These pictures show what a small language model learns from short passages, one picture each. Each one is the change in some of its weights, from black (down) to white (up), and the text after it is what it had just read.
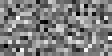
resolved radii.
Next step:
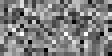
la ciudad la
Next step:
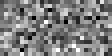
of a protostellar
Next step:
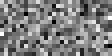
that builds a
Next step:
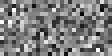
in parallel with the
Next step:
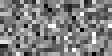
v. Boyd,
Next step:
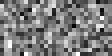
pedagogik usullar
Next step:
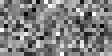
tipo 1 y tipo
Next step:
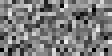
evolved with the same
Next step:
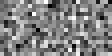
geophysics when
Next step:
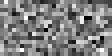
permite analizar diferentes
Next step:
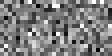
Furthermore, we provide
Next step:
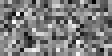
alive at the same
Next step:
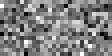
Note that we can
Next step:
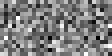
the problem of determining
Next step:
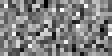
no bilinguismo
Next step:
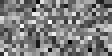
приводя к
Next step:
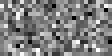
as initial porosity
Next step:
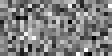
noise at their ends
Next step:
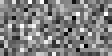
filling can result
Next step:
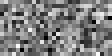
which realizes a
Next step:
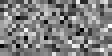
furthermore, grow and
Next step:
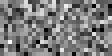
no teor de
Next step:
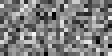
на його розвиток
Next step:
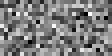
can reduce the magnitude of
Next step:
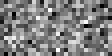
size $L$ is
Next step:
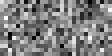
energy for FP given
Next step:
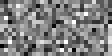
que existem
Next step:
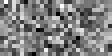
interaction picture within the
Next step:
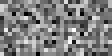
BSs. As
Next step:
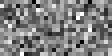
require, however, that
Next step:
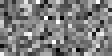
injection preventer
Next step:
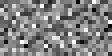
serem liberados
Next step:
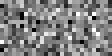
y la comunidad. La
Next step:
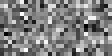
optical conductivity of
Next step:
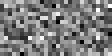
eksperiment». —
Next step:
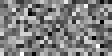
организации защиты
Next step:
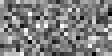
doim shuni
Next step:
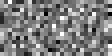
TOTAL =
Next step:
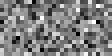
We also fix the
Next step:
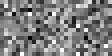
wide variety of techniques
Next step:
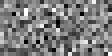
and $s$
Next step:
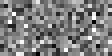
bir qator yosh
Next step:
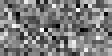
De Oliveria
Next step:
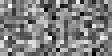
there are also uncertainties from
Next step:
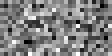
increase the peak frequency
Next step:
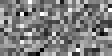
electron charge,}
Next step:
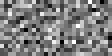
particularly useful in situations
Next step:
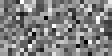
yields semirings because
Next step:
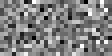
spectrum-access is
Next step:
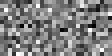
exciting candidate to
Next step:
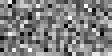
semantics. \\
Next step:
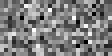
can also -- and will
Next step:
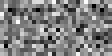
Number of visits
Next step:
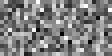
answer: At
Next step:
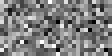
the expansion phase, the
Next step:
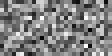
barcha xalqlar
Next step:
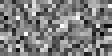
many years ago by
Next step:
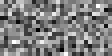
la mejor calidad de
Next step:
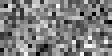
and Bob have identical
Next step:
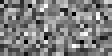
in the valence quark
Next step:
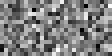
a pie de
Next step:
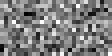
a lower bound to the
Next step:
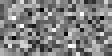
natijasida samarali
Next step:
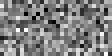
and both are confirmed
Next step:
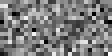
and $m =
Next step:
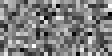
each other and theoretical calculations
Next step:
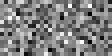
Software Engineering
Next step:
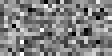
pública, segurança
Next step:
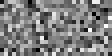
the line on which the
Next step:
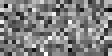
store their internal
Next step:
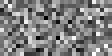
figure: the perturbation potential
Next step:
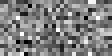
na qual ela está
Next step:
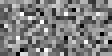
es tanto entre humanos
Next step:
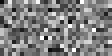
\sim \Delta
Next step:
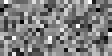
article processing charges
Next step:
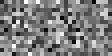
+ \Delta y)
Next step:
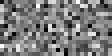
used for jets with
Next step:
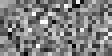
Hau. How
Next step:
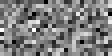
if the gain resulting
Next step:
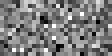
dIrr &
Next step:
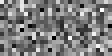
які наводяться
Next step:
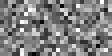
structure of the high pressure
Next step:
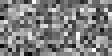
serviços de
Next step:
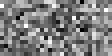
to verify that the
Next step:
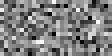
Information manquante
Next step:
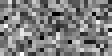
vulnérables à
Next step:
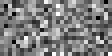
$e$ and
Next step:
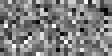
the concentration of
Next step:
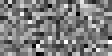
dissipation at the boundary
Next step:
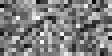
electronic LL thus
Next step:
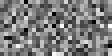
the Markovian
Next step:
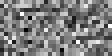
absence of rotation,
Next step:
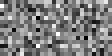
taslim qilgan
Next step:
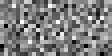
aperture mask
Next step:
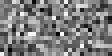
carried out with a
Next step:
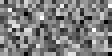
Caso os
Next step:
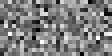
the network architecture
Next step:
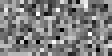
The natural value of this
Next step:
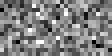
ou ausentes,
